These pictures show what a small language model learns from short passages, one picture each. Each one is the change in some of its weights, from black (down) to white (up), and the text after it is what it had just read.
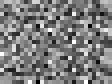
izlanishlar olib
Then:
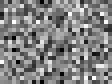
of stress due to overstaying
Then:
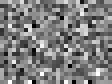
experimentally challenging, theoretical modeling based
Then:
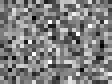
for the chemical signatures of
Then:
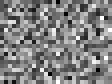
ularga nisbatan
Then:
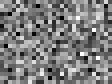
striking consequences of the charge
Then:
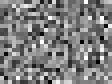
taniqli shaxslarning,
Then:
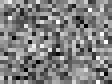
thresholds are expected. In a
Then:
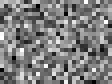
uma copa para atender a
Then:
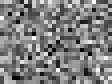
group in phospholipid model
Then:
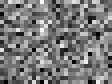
as well as the interface between the
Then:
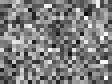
not equal at the position of the
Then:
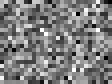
quantitatively with use of a spot
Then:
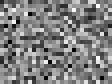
secara mendasar.
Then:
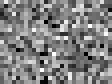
a toroidal field of {\em
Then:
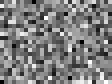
permeability of the vascular
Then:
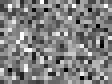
\bibitem[Garrett and
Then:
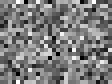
balance between secular education and
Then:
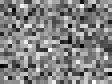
для студентов выш.
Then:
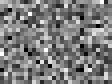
The table includes $\pm\sigma$
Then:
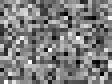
tester, and baseline surface
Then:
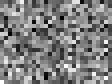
and inference due to the limited environments
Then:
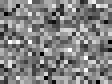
22 iyunda O'zbekiston
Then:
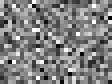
permanência do EDTA não
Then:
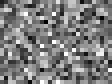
that she is not her man.
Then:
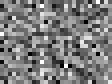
\TeV, depending on the number
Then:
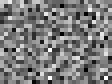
CBLALS, especially for large
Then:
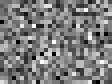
& \textbf{Jac} &
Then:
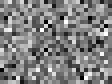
and visual appearance display.
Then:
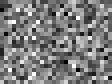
linguistic consistency.
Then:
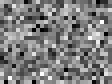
showed that sprinters,
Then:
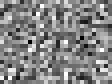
are computed. The planes are defined
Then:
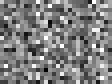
- show interest in using the
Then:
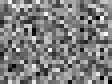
period of seconds while standing still
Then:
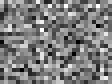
around a nanoparticle obtained for systems
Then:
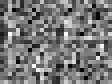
\propto \tau^\alpha$
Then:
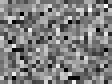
(Figure 2). From these findings,
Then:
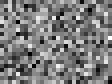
it may be more convincing
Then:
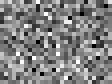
estimation of the coastline displacement
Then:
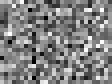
due to imaging. The scale bar
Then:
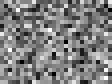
será la suma de
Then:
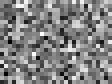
Penulis lirik
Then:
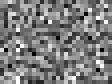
is changing. Second, we apply
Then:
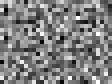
method). The algorithm is efficient for
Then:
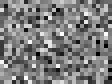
classrooms were distributed between
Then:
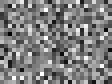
considered an important factor in effective language
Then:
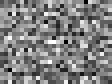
o bem humano ou da vida
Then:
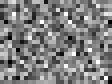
the action corresponding to noise. The degree
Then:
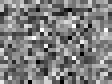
unit cell has a transverse size of
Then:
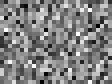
a growth promoting and metabolic
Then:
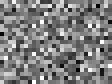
[14]. The actual source of
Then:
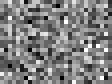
processing and exploitation services. On the
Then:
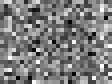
empirical studies have assisted to
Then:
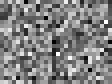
solutions of the GPE and experimental
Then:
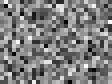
cotton yield is 30–40
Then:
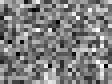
providing farmers with access to training
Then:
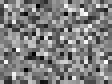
P4 programmability in support of
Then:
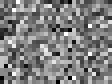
on Effect of Intra
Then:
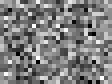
The Walsh coefficients satisfy
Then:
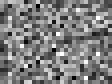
expansion, showing that better mechanical performance
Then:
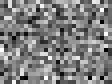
output4 as rejection to action
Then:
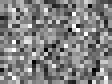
to mass change conversion for high temporal
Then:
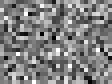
mass shell. To reach this conclusion
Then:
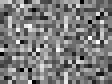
bioactive compounds with known
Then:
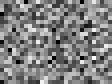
equally well signify only the
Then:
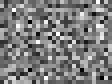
consider a single-antenna
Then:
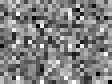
buzilishlari juda
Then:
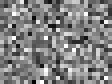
in the context of international initiatives to
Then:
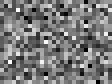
tenant régulièrement des
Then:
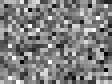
architecture course; digital platform.
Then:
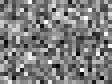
ko'rish muammosini
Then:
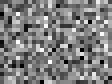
can ask why the absolute
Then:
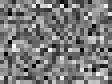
CKM factor. In this case
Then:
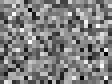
not” and level of contact and knowledge
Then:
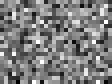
the RP of an academic
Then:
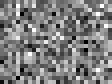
sebagai asisten
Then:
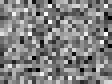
of Physics, Academy of Sciences
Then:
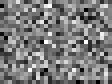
% and 124 % respectively in the
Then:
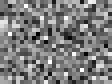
self-consistent tight
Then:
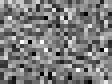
concentration of 70-120
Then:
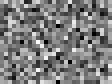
este imposibilă pe motivul
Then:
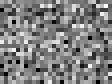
8. Хамдамова
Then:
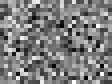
first occasion they attend a
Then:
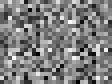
attacks, which can decrease their security
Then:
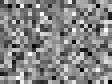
hodisalar hamisha
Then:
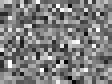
frequency response characteristics of the specimen
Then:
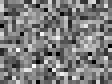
мови і поезії
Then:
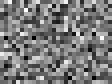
requesting node. Figure 5 shows the
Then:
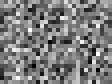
что бактерицидный
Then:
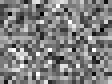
1O-mode in two
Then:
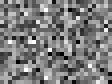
$X$ is called {\bf
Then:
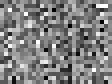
al. 2005, Heeschen et
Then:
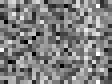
the scenario considered here. Thus, our
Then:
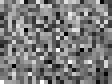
from the test which have true connection between
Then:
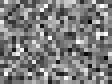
can be sourced from electrical
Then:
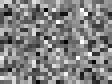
PROFESSION FOR
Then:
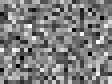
large spin $S\gg1$.
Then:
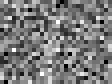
Empfinden, finde
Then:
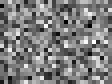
the SM and model II are small and
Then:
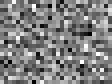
bo'sh o'tinlarining
